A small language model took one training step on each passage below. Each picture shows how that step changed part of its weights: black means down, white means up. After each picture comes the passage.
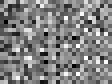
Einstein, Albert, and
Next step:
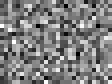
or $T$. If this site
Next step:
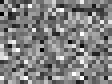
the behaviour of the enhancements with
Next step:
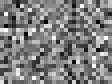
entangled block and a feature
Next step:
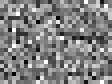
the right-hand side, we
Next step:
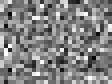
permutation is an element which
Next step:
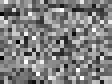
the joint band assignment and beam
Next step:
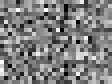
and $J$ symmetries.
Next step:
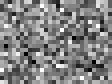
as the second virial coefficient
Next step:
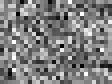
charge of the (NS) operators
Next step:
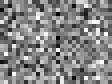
the Casimir energy,
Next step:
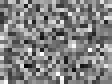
a residual linear term in the electronic
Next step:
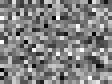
Thus we have the random matrix theory
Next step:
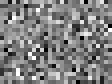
Section 4 we perform a detailed analysis
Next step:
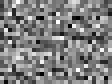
the Rechenzentrum
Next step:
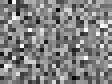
SALI, we can detect
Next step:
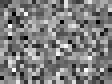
5Greplay can also be
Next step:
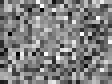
This configuration is labeled {\it
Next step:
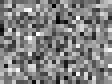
in order to assess whether their population
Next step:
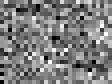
as before, the following system of
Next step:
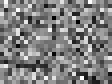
the ab initio populations dynamics do
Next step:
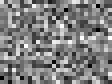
to its kinematic evolution. Current
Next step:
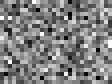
distributed computing represents a double effort
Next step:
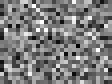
At least three specimens were
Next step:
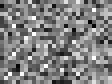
and E. Caurier,
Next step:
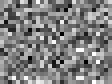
heat transfer between the mixture and the
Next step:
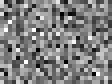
The short-dashed black line shows
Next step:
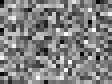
changes are more moderate than those
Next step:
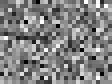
the comoving distance,
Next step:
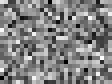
function. Since the radial Dirac equations
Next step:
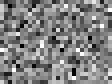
that $l=1$ is
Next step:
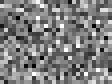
which is of similar magnitude as we
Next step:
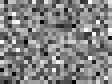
alignment with the well-established
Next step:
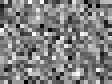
are degenerate. Rotational invariance
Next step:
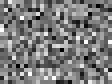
of young families. In
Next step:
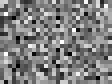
these events, obtained by using the
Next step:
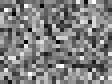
the combined Run~2 and
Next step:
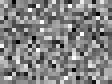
The relative ground state fluctuation
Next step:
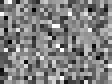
expected that any differences in the group
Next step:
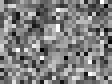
respectively. Thus the dependences of
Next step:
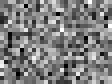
and $C_2$ in
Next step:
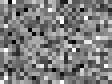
counting we should distinguish variation of
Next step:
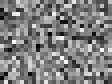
the available field redefinitions are
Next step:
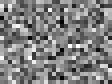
each pair. We will then study
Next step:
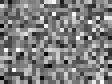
cylinder to a flat plane. The
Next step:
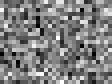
star removal algorithm, see Appendix
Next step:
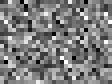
Any use of the evaluation
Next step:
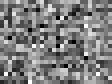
form inside the location of the observed
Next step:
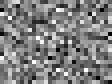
to train the model.
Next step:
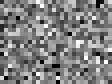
constant rate, there is considerable
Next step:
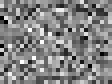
liquids, the classical extensive
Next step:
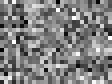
can be observed during the magnetization
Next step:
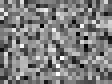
in three dimensions (rotating
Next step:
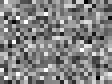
from the perspective of expert
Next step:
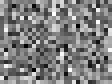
terms arising from expanding the
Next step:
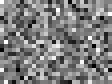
In contrast, for 0.33
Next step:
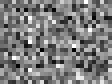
75\% of the critical rotation
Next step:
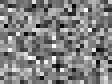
well explored areas of knowledge where
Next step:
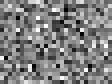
and $\sigma^y$ is
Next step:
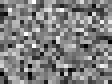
the interferometer responses (see
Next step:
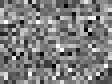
Resistivity temperature dependence of the
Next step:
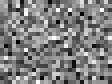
corresponds to the studied isotherm.
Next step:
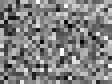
atomic number $A$ and impact
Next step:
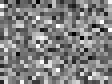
developments, this theory has been
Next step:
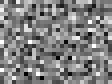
a model independent calculation is not
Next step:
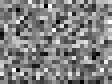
future work, in particular with regard
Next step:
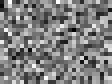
classification tasks in a multi-class
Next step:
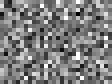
size & Ideal &
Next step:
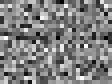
the lowest value of the imaginary part
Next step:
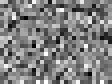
the geometric side of the field equations
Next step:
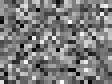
For comparison, two more samples were
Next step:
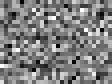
with hole doping, the
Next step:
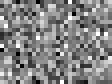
result, we need to keep all
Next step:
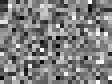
completely overlapped, so a
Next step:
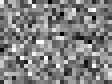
on the given input data.
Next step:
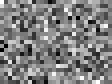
decreased. One can see the
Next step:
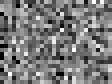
Physics and Astronomy, The Open
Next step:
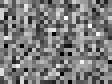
Experiment control and synchronization
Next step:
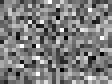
system is an infinite-dimensional
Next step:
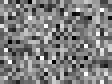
environment, scattering of waves from
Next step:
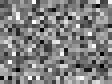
accelerates a small fraction of the
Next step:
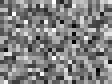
full Lindblad master
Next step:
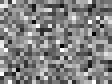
a set of preparation
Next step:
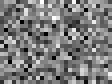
From left to right, plots
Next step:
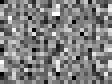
(FWHM) in
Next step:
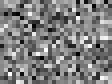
by Li-po cells were.
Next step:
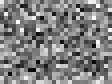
is exactly the same for the
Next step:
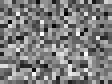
occurrences, the correlation among
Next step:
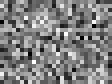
of M101 will be to measure
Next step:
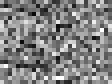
the glass transition temperature and the
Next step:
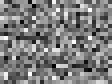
the quark-mass dependence of the
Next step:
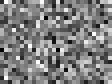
ease of comparison. As discussed
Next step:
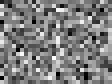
basic units of (C) the
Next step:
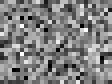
function at low S/N,
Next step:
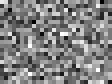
easily controlled by adjusting the intensity
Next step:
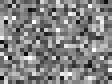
appear. The sudden changes
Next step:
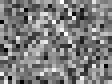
exclude breathers of a
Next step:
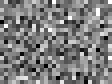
rise to extra contributions to the
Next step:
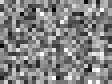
in the optical transition on average.
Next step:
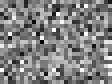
unknown.\\ \end{document}
